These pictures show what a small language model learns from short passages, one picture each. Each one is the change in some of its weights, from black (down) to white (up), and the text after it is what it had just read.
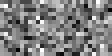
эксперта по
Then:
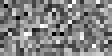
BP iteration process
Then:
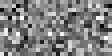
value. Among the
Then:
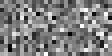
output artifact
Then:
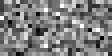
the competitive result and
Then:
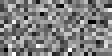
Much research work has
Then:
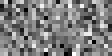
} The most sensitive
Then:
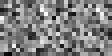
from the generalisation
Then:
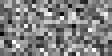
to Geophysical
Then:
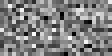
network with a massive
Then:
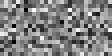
Yuchen and
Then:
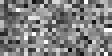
model in 1998 to explain
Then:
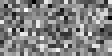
on it in a
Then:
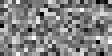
keskin farq
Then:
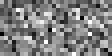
protocol for treating
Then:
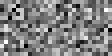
parameter. The different contributions
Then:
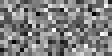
pristine case.
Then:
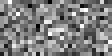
mundial para
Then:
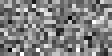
to compress in a
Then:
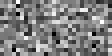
connection; this can be
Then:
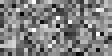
targets which correspond
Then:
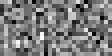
interest There are no
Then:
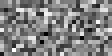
in LO.
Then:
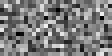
states). The error
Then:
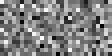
bunday nutq
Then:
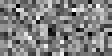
approximation to the true
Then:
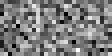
They can increase the
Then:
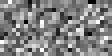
în sfera
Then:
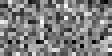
indicated that social support
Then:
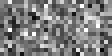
be a consequence of
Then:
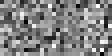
pot înțelege
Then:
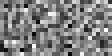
Runs I-IV
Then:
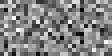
Tanrı ve
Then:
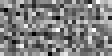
and treatment of ICH
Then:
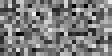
of such operator are
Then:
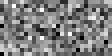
\text{if }
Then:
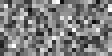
що Галичина
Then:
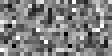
by block size -
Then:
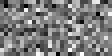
- Static
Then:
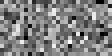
addresses Task
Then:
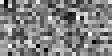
keep track of
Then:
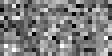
$\lambda$ and
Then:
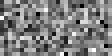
the string world sheet
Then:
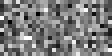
the selection of area,
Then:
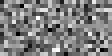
slow viewpoints
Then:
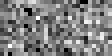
u otros
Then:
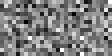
0$ is sufficient to
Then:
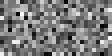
their integration. These
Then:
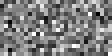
AI/CI methods with
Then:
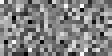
developed by J.
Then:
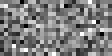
информационных технологий
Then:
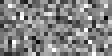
new certification scheme
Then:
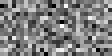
On the other hand,
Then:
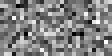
choice of UV
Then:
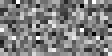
freedom, without pressure,
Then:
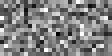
tank and the start
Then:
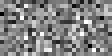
privacy offered to
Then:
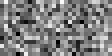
1$ equations,
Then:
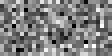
TMDs obtained by
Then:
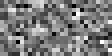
ensuring the quality of
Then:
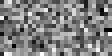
an optical survey faint
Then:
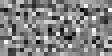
and what kinds of
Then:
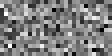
is a fundamental issue that
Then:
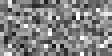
effective and fun.
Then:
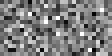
the more elaborate
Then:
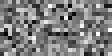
at the bottom right of
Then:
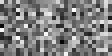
for yielding. So
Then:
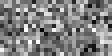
to extract relevant features
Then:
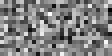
characteristics of GRB
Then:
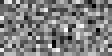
a strength, and in
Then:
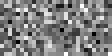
to the peak of the
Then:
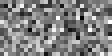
except that held
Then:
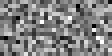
and surface invoke
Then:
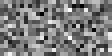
are also assuring future
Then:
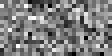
creó un informe
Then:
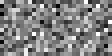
work continues to
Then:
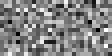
to remark that
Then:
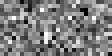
às medidas de
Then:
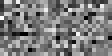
the set of particles
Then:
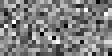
Fors tilida
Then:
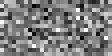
areas disappeared
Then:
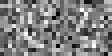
into a state which is
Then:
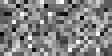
Mean Group) Le
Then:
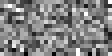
when alternating the
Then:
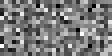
this work did not address
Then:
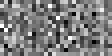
the testing data.
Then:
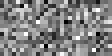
not eliminate
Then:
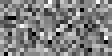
SN rise have been
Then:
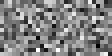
refractive index of
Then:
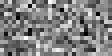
was used as in figure
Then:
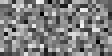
- **Application
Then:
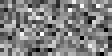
is probably the most
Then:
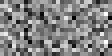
Бизнес в
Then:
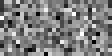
the essential physics, including
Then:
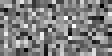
and there is no environmental
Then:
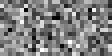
numerous absorption features,
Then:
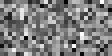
capacities (Cooper
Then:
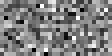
considering a bin at zero
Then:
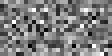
A typical set of data
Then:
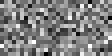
expected modification to any
